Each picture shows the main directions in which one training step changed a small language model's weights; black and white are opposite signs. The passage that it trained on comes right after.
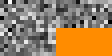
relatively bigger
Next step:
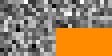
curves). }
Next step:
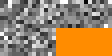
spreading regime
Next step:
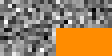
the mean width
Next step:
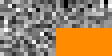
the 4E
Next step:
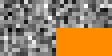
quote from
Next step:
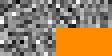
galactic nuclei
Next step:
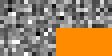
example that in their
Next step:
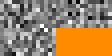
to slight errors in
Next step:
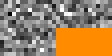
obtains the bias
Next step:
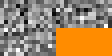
r_\alpha &
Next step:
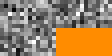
torus and
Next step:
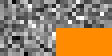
case of the
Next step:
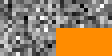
lower bound on
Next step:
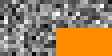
are represented by
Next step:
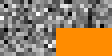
with two light
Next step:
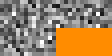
sources such as
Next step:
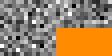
such as the orbital
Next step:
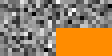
sets of the
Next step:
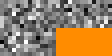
based on new experimental
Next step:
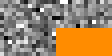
current or future sample
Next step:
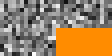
rest of the terms
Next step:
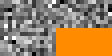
and convergence,
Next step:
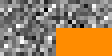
excitations spectrum of
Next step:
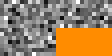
is shown in
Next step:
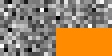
energy states are
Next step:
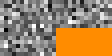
we show the
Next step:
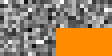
our data consisted
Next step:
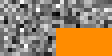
are shifted
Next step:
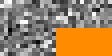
al., Phys.
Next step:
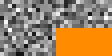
the solutions increases
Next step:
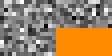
improve programmability
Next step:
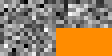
field. If the
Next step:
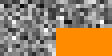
of this paper is
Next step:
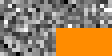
the overall gauge group
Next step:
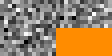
the activity
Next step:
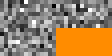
temperature to be in
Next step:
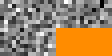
the optimization of
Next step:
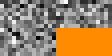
of the sky
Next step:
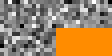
models where the
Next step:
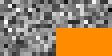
the Friedman
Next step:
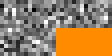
Using this we
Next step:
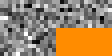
connection on
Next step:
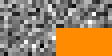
in the next
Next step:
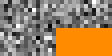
structure carries
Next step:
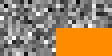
with partial agreement with
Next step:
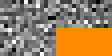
that the free
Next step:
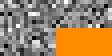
for such materials
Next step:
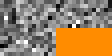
AC field}
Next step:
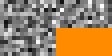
blue dots on
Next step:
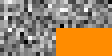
and will find an
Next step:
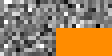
to understand how
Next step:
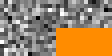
different kinds
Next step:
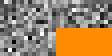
be the lowest
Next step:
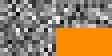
\right)}$ after
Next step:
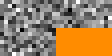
the current window
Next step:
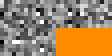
perform contrastive
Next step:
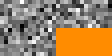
parameterization in
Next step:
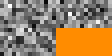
oscillator experiments.
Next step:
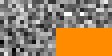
a broader
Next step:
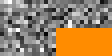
5 peaks.
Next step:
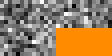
more details on this
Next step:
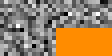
estimates and errors.
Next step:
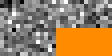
al.. From
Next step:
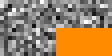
programs can
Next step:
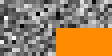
The magnetic field points
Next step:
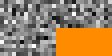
low power consumption
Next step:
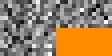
about only at the
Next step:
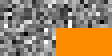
and actions.
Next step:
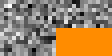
+ Conclusions}
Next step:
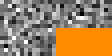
the difficulty of
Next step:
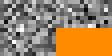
\over k}
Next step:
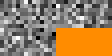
edge of the
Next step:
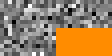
Under this case
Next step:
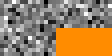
is the high temperature
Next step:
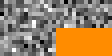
primary damage
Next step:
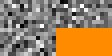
to the constraint
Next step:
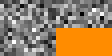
of the output operators
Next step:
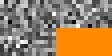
$z$ component
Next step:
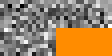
of ``muonic
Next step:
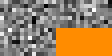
modulation in
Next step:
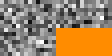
around 0, as
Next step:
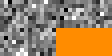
image quality when using
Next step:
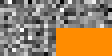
by means of the
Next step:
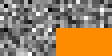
with a thickness
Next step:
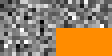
tunnel peak
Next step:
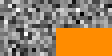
the upper limits to
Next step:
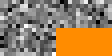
reconciled with
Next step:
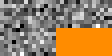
method that combines
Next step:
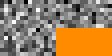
requires a large
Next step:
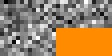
another approach for the
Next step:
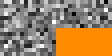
useful in understanding
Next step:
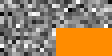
for the corresponding
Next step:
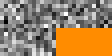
are reviewed
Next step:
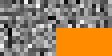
that the outer
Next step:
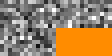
condition needs to
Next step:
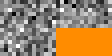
errors are indicated
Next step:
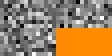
as shown in
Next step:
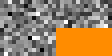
on the right side
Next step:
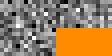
modes. We have
